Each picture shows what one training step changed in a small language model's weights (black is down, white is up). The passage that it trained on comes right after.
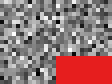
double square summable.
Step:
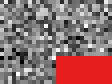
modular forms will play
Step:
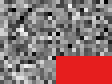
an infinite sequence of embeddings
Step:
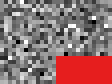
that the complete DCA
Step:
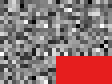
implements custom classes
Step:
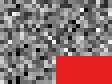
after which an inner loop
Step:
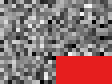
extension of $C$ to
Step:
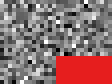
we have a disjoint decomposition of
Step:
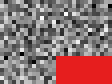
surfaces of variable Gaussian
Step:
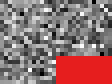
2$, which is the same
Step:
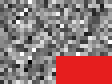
\text{in} \
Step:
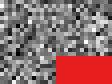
inner ideal in $Z$,
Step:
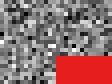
as $\omega_e$
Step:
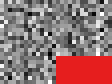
fibration. One way
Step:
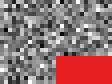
is the unit normal vector of
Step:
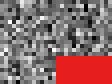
AGM reveal
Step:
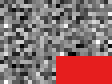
constructed already show that over a
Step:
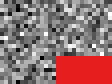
operator with smoothing symbol
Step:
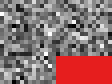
only continuous functions, which
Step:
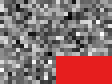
distribution with mean $\mu$
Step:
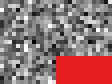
It is easy to see that
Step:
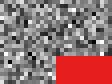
most one point. After
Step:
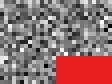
Assume the contrary,
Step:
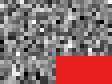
the computational efficiency while
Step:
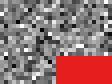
\nabla {\cdot}
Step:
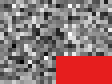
want if $n$
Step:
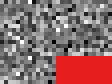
Since $\Tr T =
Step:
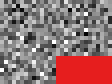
as \[ \phi_k
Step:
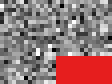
this section, we will assume
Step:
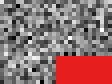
on the unit torus, namely
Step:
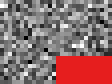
collisions is
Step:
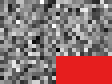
previous paragraph,
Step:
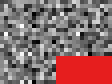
triangulated categories
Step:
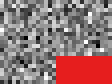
a section to the projection
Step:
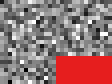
\end{align} Since
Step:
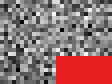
projection of a polytope
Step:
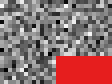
integrability. Concerning
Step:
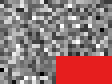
y$. After making
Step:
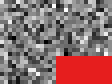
in an abelian category. Then
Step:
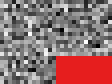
is equipped with the
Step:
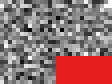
$k$-faces of its
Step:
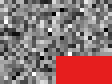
The group $E_\infty
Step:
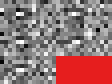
free resolution that we
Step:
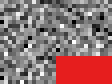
disjoint union of any two distinct
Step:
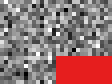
begining at this point,
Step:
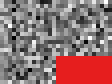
For a lower bound, we
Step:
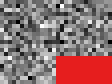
Big Reduction},
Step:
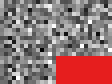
\begin{definition} A
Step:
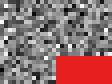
as maximal isotropic and
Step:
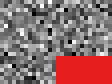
(U,\rho)$ defined
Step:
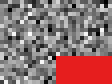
for example the name of
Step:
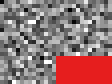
\end{align*} If
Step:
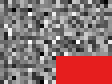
repeat the classical argument
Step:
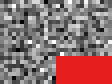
row, there are as
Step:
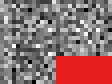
The form $a^2
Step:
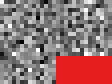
In particular, in the case
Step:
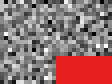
of freedom \\
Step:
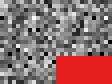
net to be realized is
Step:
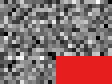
the Navier
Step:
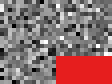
appropriate sense. To
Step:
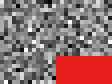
for some } i\le
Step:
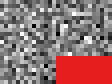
{\it relational}
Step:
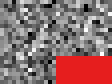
b \oee$ are
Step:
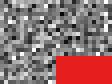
\nabla_x u
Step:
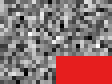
natural to ask if one
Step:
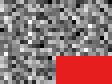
We choose the number of blocks
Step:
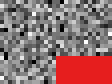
some interest in the theory of
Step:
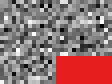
can define the fractional variation
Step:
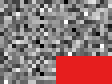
such that the function in
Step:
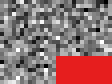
its extended version for a general
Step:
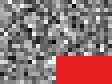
un $k$-modules
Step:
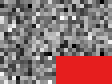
are nonrepelling fixed
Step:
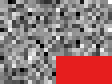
To this end, one should
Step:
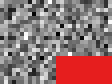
{\it Harmonic
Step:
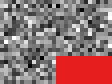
is quite surprising
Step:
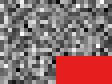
the genus $g$ with
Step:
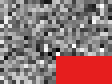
The vertices of $\Gamma$
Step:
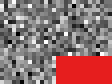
unity}). Combining
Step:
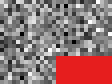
to check that it is a
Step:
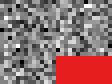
equation are total derivatives rather
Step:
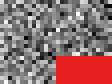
definition of $\Psi$
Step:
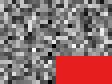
$S \cap V$
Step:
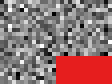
the algebraic elegance
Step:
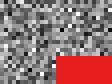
the problem of finding geodesic
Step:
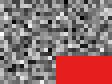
$x$ direction and
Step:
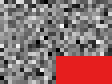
of homotopy quotients.
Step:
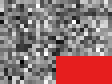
fact, by induction we see
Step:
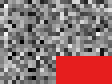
involving limits of finite
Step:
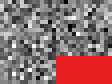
$E$, and also the
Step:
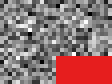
& \leq & C p
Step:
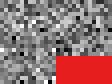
\] \item Character
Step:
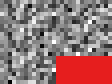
\end{equation} the
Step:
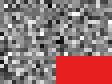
[1] is shown that
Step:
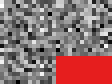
congruent to a region
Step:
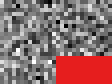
for $l$ small,
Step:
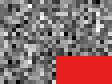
is not shellable
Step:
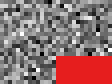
or semisimple,
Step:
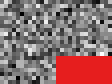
is generically an isomorphism.
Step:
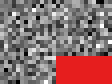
the field given therein.
